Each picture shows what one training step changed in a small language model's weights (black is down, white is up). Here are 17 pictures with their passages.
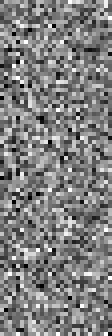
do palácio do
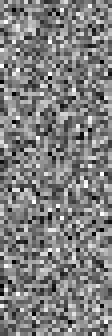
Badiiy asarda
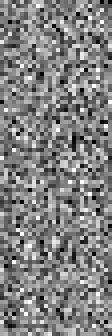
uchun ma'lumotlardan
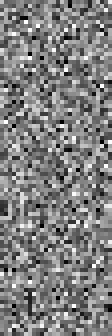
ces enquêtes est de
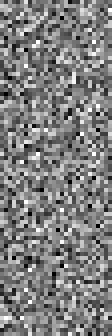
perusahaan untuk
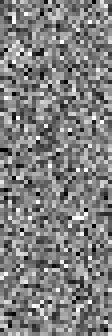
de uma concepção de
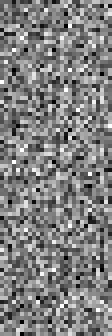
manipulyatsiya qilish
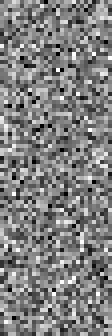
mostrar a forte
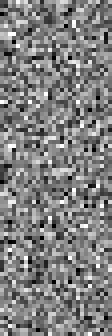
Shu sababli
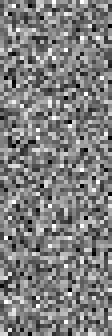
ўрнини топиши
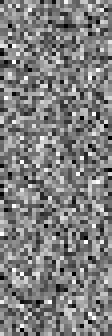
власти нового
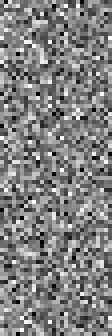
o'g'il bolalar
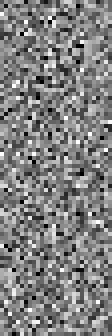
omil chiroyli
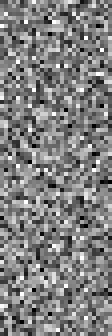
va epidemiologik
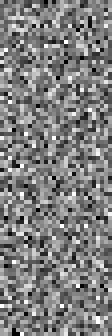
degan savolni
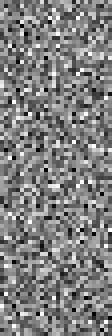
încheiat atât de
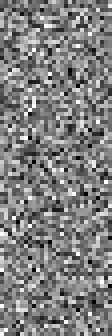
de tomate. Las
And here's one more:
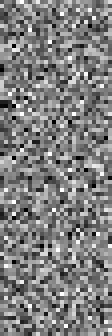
and changes in the way
